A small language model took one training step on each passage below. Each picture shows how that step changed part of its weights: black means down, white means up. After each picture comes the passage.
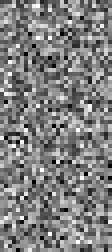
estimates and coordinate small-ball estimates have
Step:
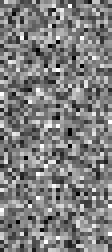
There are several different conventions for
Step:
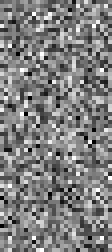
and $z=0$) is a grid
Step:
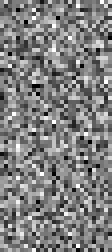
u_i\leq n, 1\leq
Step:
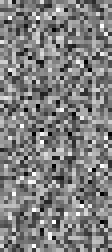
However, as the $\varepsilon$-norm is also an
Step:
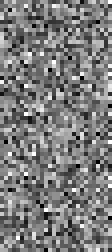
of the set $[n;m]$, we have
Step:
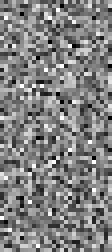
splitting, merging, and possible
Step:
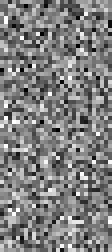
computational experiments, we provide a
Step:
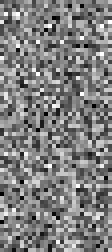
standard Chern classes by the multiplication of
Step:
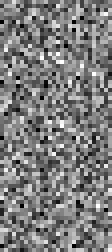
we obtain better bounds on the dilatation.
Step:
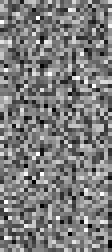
is positive $\V_x(1)$ is
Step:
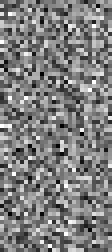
for quantization of the color space,
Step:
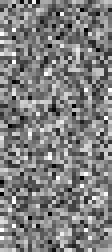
is stable. \end{teor}
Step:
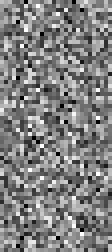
the pullback log structure from $\bar
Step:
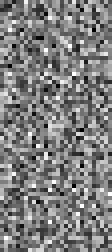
$\frak m$ be a binary prime
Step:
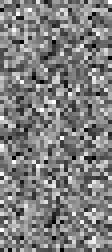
\end{proposition} \end{frame}
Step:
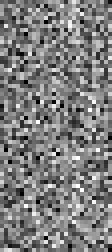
metrics depend continuously on the point $x \in
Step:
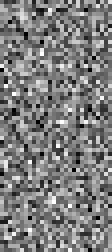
where $R$ is the superium of the
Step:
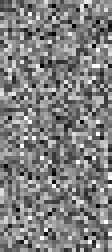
to Professor Guoyi Xu
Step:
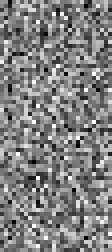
$B$. \begin{figure}[ht]
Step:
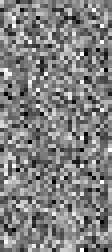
automorphisms of $X^\circledS
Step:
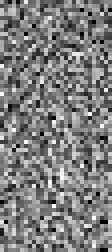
when $\epsilon$ is fixed, it has finite sum over
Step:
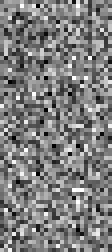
$\varepsilon$, we require $s
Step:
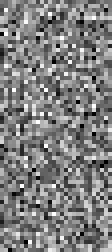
\ref{sec-prel}). On first
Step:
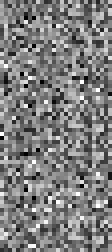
tiles. We say that $p\al
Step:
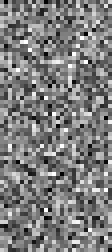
we have, for any $\x\in
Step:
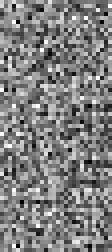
with $\ra\cup\C C$ to be
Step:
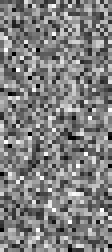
of formulating solutions of a problem at hand as fixed points
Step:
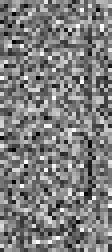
the field $\qs_A$ that contains all
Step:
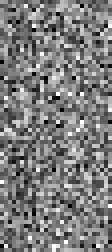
). The authors do generously
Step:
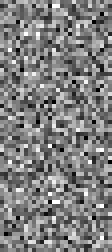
a Dehn twist about a
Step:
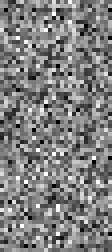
the answer to the last question
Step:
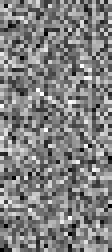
as $z\to\infty$, that
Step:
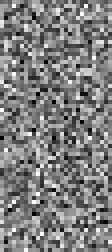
the GUS-property (see
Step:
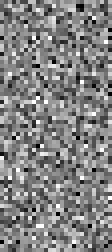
+ e_0(I +\delta R/\delta
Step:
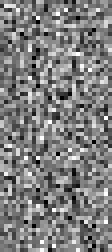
This is because each round contains a different
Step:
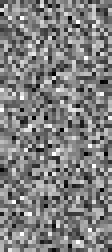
variables that follow a Bernoulli
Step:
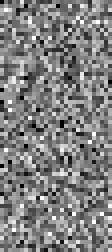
theorem and discrete convolution] {On
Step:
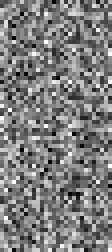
subcategories of $R$-modules.
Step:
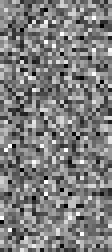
\eqref{Qest}. The second inequality then follows
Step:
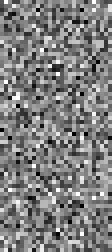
We write $V^\perp$ for the
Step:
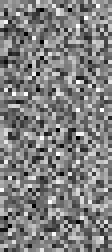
we cannot express $w$ as a sum of
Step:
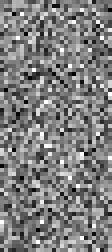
i.e. $\mrsfunc =
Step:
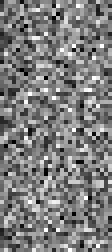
apply the theorem \ref{theogreen} and
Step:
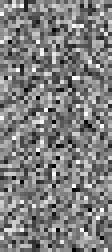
Here we also need to take into account
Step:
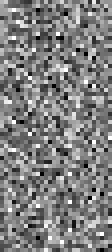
a positive superharmonic function on
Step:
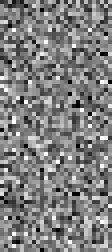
$x\cup y$ is mapped to
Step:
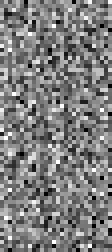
Least Square (LS) linear
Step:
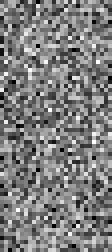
\mathbb{P}^2$. These algebras,
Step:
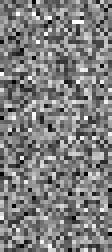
\cite{CKN}. Then we recall two
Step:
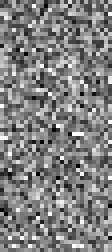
reasons, that the formula matrix $A$, of
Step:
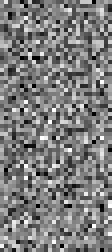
of $M(\mathbb{Q}_p)$. Then up
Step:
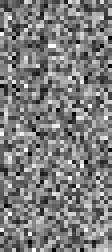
any $ \epsilon \in \left(
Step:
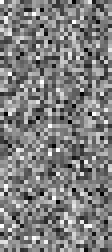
and $L_i$ be a free line for
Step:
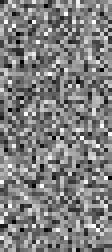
\cite{n2019optimal} in the
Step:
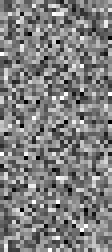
the possibly non-convex cost of an
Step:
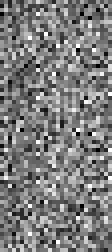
\newtheorem*{theorem-A}{Theorem A}
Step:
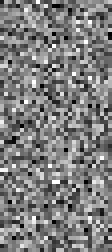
of the result. \end{prova}
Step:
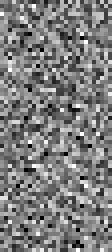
at fixed time of the process, as for
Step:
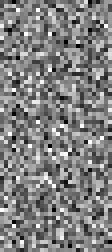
and collisions might occur.
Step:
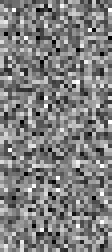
}\upharpoonright K=e\psi
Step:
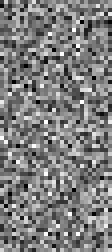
incompressible}. SIAM
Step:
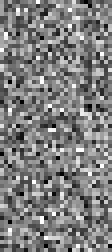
For $a \in \D$ we have
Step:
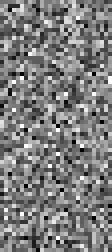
the authors. This paper may be
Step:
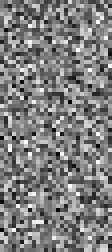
the solver, are performed in the same
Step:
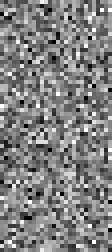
F Simmons, {\em Differential
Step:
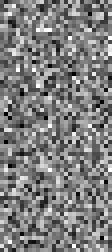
is independent of $t$. $(ii)$ If
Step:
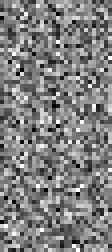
\item[$(i)$] There exists
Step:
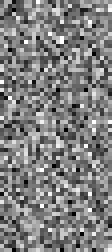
determine where in the supply chain,
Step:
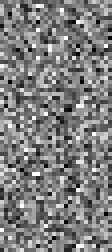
By Lemma \ref{nonzero crit
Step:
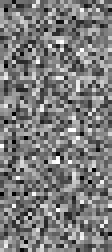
its anti-extension is the set of
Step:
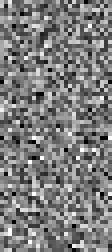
is the graph used in defining $\Gamma$.
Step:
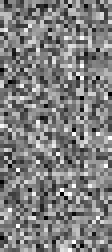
$\eta=1/2$ in the lemma, we
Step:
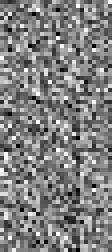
a short time horizon of length
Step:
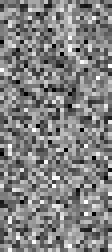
conservative solution, the measures
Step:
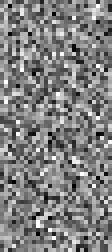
as the upstream drag and lift
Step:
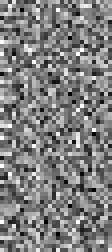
minor changes only. Theorem 3 is
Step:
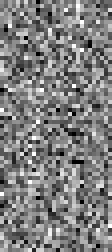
of the topological recurrence index,
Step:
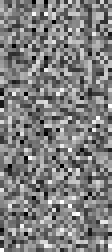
that follow. As we have already
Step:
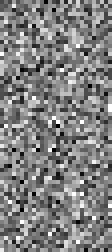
no birational automorphisms then the identity
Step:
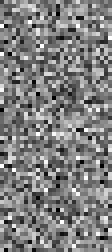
in section 6, \cite{CHMM}
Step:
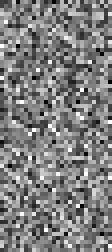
modular function. On the other hand,
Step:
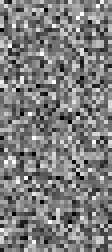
and $R(A)$ are the null-space
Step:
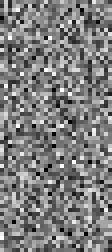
that (a) holds for $\tG$. This
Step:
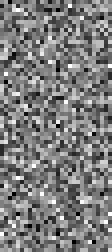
reflect the underlying model for distribution of the
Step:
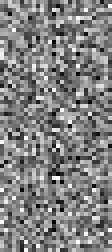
and L. Jen\"{o}, Tough
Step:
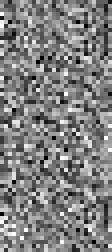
identifie une $3$-forme
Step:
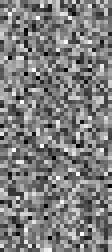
tarnished by the problems
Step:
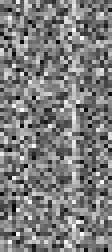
the agents is the same at each
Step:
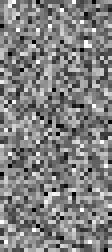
predicted FSI surface reported
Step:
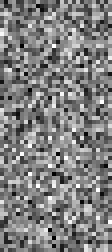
$\Lambda$ of the Jacobian of the
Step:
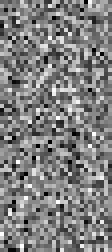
almost surely and in all
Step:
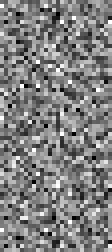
\end{split} \end{align}
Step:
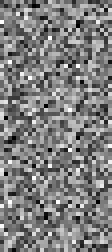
Theorem~\ref{w}. We then have
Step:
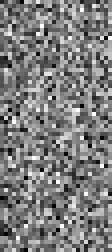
$Z$ be a latent class variable independent of
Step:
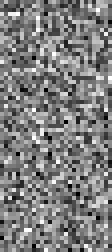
Further note that $E_4$ and
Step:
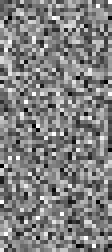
exponential, due to Cohen and
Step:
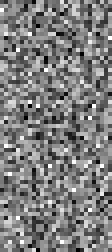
that any quantum limit has to be a scalar
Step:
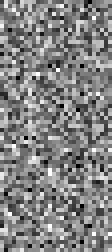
The fundamental group of a knot
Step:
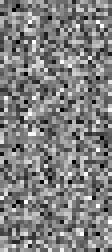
$\M=\m2$ and let us consider
